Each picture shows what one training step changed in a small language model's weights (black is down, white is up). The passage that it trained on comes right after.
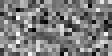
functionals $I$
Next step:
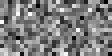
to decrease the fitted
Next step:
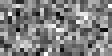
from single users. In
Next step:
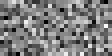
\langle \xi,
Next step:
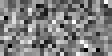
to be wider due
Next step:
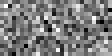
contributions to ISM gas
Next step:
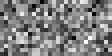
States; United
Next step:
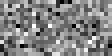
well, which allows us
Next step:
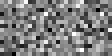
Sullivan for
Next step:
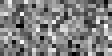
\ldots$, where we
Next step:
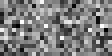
can be extended to types
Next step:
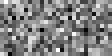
red arrow indicates that the
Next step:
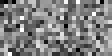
can be seen, the
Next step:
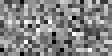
evolution of a closed quantum
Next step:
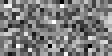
singular integral operator, we
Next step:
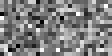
we summarize the asymptotic
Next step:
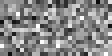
\medskipamount =
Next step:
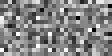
resonance pick appears too
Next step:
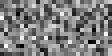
interesting. In a range
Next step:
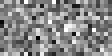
E_Q \biggl
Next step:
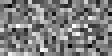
late & &
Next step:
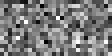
metamaterials have
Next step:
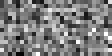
$x$, we have
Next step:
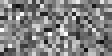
into distinct parts are denoted
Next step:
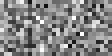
the explicit expression), this
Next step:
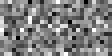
such that the physical quantities
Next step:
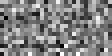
the resonance turns on
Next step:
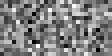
The atmospheric
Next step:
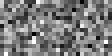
formulate the analogue
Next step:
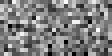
$\mathcal N$ is
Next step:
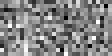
separate quadrature errors
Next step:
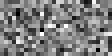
subset. Then the
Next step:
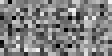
in visual quality is
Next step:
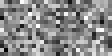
had progressed beyond the
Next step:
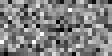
disorder is introduced,
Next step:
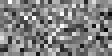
to propagate a large
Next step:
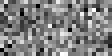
propose a scheme with higher
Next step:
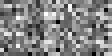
thus, couplings between
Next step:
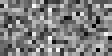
cycle of length at least
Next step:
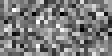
saddle point at
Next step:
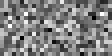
is prominent in
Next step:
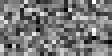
noisy moments
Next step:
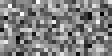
p$, we have an
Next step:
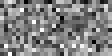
on features of the
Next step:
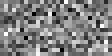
signals at dyadic
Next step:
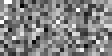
excess as is shown
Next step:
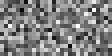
of the size-frequency
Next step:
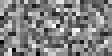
are interpreted as such
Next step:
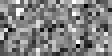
implies (3): By
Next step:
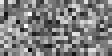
and Utrecht
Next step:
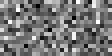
to the two components corresponding
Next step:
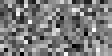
following assumption on the
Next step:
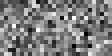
Approximating the
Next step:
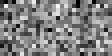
is connected, for any
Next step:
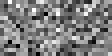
aggregates in
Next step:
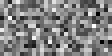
an additional ansatz has
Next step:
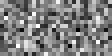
the effect of correlation among
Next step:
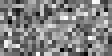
finite analytic morphisms.
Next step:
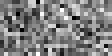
symbol. The location of
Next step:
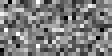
by Cyvin in
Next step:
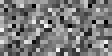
polynomials in $n$
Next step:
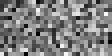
This adjustment yields
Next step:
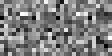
of the first kind they
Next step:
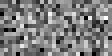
and angular distributions, around
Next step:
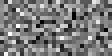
to stop the algorithm
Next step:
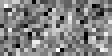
going to be defined using
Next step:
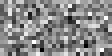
\makeatletter \providecommand
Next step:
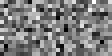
on to modify this
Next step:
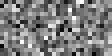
Especially, in
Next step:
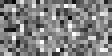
always transverse, the electric
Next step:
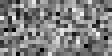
exponential functions, Mat.
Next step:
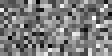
off-shell form
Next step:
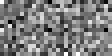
of the parameters for the
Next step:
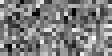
events in our model.
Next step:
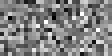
of intrinsic helicity
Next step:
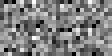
finite, fixed integer,
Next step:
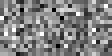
we define the complex phase
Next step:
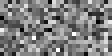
broad dynamic range for different
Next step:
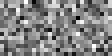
of IXPE observations
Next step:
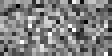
there exists a prime
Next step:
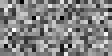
gradient force yields strong
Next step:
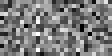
kaon candidates.
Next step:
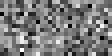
Let $n$ be
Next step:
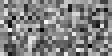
presentation shows that
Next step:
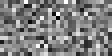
a test at 10\%
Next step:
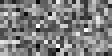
the Hunan
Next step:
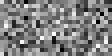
at each node selects
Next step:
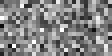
the toric mirror
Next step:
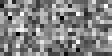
we can prove:
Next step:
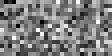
is the disjoint union,
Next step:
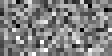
Y is normal and has
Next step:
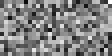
of a nominal
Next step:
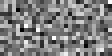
\State Solve
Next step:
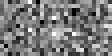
unit's size. This
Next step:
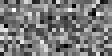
are in the border
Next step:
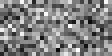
can be approximated by
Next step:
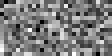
residues, eigenvalues
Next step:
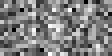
the reader that, while
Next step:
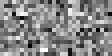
\item For each
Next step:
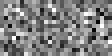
makes remarks that we
